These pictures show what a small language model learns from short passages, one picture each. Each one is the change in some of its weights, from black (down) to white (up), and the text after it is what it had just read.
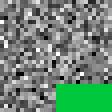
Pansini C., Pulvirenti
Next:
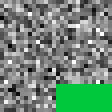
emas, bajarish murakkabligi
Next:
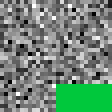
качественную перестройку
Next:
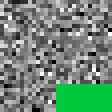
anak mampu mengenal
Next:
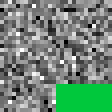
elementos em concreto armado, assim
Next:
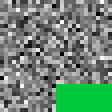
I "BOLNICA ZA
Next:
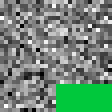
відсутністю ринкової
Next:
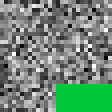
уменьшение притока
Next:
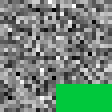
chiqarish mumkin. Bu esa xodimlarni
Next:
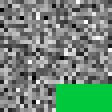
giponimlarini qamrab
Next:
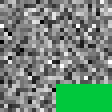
Conduzir uma análise documental de fontes
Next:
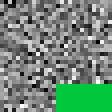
nota-se a necessidade da implementação
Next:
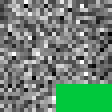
e a ampliação da capacidade de
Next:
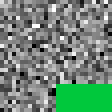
Я считаю, если
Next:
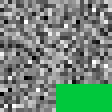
davomida o'tkazildi.
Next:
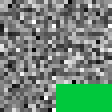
policial tienen a su cargo
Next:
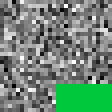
einer leicht angepassten
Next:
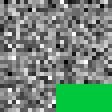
optimallashtirishga, ikkinchi
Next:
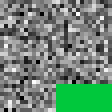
wat knopen worden
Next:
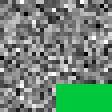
eterodossa» di questo
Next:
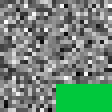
heritage of Russia. /
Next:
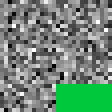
$$n = Q \cdot
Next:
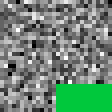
de la vida cotidiana*, en
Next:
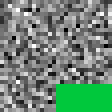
доривор ўсимликлар ва
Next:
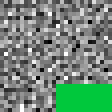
5. Sirtlarning kesishish
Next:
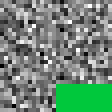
of Karshi State University.
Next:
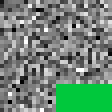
визначення етапів формування
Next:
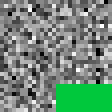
TI/AC details
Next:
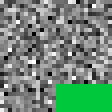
не послаблює і що
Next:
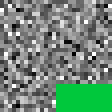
6 $H + H \rightarrow
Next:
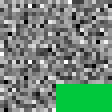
subjective view of the
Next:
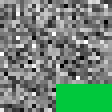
delta du Rhône, la
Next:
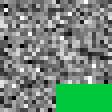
geldt eens te meer als
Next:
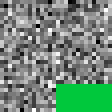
REVISTA OWL
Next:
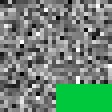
на её эффективность; imp_i
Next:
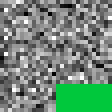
цінностей особистості, а
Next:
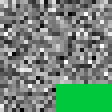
ex-presidenta adotou uma
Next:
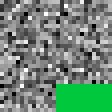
petelur dapat ditunjukkan
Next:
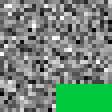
many date its origins as a
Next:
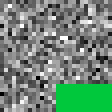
majoritariamente curativas. Apesar
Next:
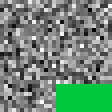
ishq aro ojizroq
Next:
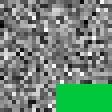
Xalqaro konvensiyada
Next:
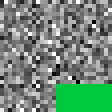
3. O'zbekiston Respublikasi Maktabgacha
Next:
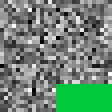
Aula individual de instrumento.
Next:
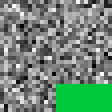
қолдиқ миқдори
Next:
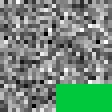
De voldoening die ik
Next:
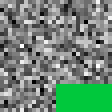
Meningkatkan Self
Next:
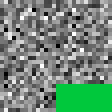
по фундаментальным и
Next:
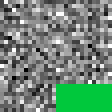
biri sanaladi. Masalan
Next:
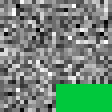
da delinquência”. 3.
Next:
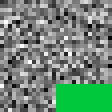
ni tashkil etgan. Bu ko'rsatkich
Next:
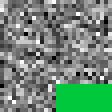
página é supor que se os
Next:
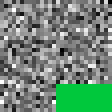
sarlavhalar matn rejasi
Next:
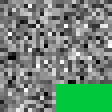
aplicação de dados em seu trabalho de
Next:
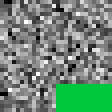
of Uzbekistan Science and innovation. International
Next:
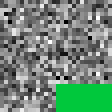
und Krautschicht ist
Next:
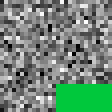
представителем заявителя,
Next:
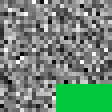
avanço também diminui a
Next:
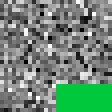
عنوان جدول
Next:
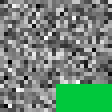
¿Estaría dispuesto a
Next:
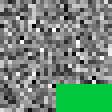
consistent à l'optimisation
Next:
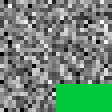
ichki quloqdagi nervlarni
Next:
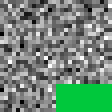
«Антидеза» Петрів
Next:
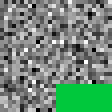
масъул бўлган давлат органлари
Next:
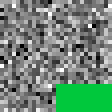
автора. Ключевые слова:
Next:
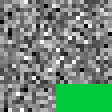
probatório. Já era
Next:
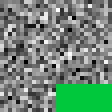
que a disseminação parece estar
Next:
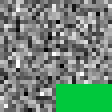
maqsadlarda qo'llanilishiga
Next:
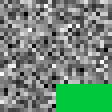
əsas məqsədi
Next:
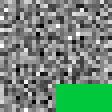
de Madrid **Mariña
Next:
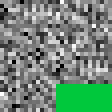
turlarga ajratadi. U
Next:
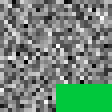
безліч інструментів
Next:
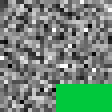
— из голландского;
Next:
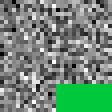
beban kerja. Beban
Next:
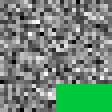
folgen (Roche 2020).
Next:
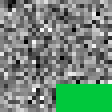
visto sobrepasado por un mercado
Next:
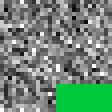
are conducted at festival
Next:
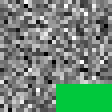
de arte concreto. Hacia un
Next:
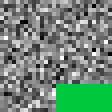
4. Garfield, E. Is
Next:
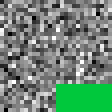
O'ZGARISHI VA
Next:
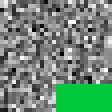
//Archive of Conferences.
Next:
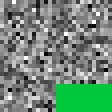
open budget information
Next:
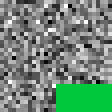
generatsiya qilinadigan "raqamli
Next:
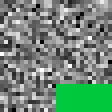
bir necha bosqichlarni o'z
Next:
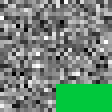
fikr V. Vinogradov
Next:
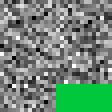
mavjudligini ham inkor etmaydi.
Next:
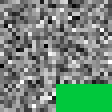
asociación entre MPIs,
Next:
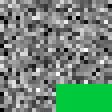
yıl ve üstünde olanlar
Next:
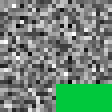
к тому, что на рынке
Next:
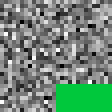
amaliy harakatning dastlabki natijasi
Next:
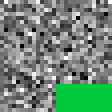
while ethical work with data and
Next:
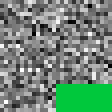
en su propio proceso de aprendizaje.
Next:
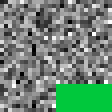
доповнює заповідний
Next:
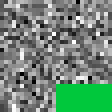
development: prospects and policy
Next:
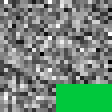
go'zalligini idrok etishga
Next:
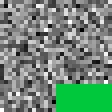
ошиқ аввал ҳам шундай
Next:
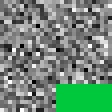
культурные, экономические, политические
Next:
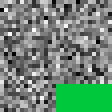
Czy namowa rodziców ma
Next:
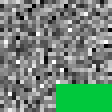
juga berupa pertolongan
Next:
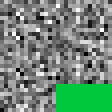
como adultos, pues se
